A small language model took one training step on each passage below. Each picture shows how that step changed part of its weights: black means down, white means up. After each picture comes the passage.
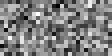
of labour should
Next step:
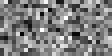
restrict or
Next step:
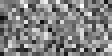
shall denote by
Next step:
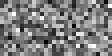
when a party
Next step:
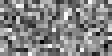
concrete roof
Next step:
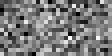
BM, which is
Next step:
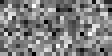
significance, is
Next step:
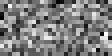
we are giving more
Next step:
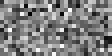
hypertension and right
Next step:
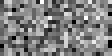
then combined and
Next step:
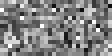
living in as
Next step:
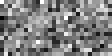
reactions were more
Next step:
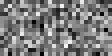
reduce inactive
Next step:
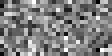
and $H:
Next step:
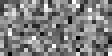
the identification by two
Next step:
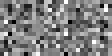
follows [5]:
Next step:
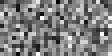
proof in the case
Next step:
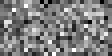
as he/she
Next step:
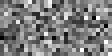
charges, as
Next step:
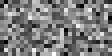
is equal to
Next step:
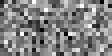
because of the
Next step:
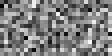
of optimizing
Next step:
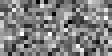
should be proved
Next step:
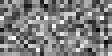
2 have the forms
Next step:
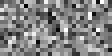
homogenization and
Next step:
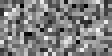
bin sizes
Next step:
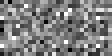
type which do not have
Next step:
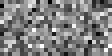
entered by the
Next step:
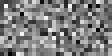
republic of
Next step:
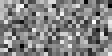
Based on the
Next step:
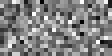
confirms that
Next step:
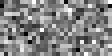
and efficiently
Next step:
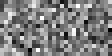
evidence of a
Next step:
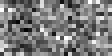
packet was
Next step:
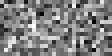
cohomology group
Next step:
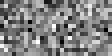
market share in
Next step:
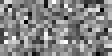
the richest
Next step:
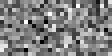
decrease as the
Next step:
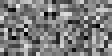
not to suffer
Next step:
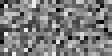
of at least
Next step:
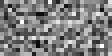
2D CNN
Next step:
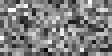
it can be observed
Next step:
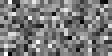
where one should require
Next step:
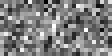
Figure S3.
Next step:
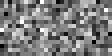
waiting time
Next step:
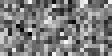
a. Yes,
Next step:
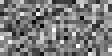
Once we have
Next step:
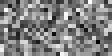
contribution to de
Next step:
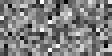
all double points
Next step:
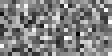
it in specific
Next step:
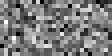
glucose is
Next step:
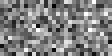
those components
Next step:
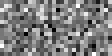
In the case that
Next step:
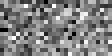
fill-ins are
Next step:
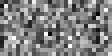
in the proof of the
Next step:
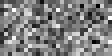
avoid the
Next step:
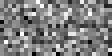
tent map and the
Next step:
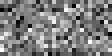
In turn,
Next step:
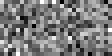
PredPol is
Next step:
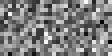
UAV using the
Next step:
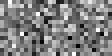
proposed at the same
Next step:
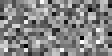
collecting data from
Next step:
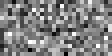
in conservation
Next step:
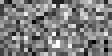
proceed as
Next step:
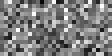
taking a function
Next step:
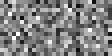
enhanced or
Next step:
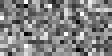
classes that make
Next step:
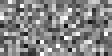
dual frame for
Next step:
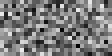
in PARPi
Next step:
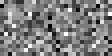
$q$ is
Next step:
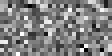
mixes with a
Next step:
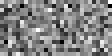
second point enumerated
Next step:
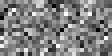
no genus
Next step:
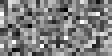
they wished from
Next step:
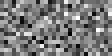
{\mathbf Z},
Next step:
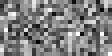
its distance to the
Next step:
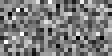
to the decomposition
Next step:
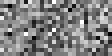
\item A relation
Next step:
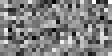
the town.
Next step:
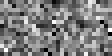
results ensure that
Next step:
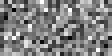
these propositions
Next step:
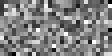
the patients.
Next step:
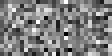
as per sample size one
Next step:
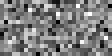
answers can
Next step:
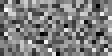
defined by the initial values
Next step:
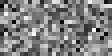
of precursor
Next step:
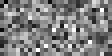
is a convex
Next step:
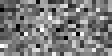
A, et al.
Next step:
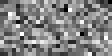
define a morphism
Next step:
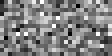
or APN and
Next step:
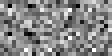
schemes derives
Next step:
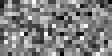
and the inverse
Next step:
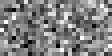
extracted from
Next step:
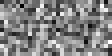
the HOOI
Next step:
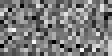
symmetric algebra on
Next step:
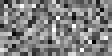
School of
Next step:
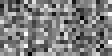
to determine
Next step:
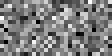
customer who
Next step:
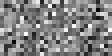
\otimes \cdots
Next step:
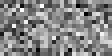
subgroup is at
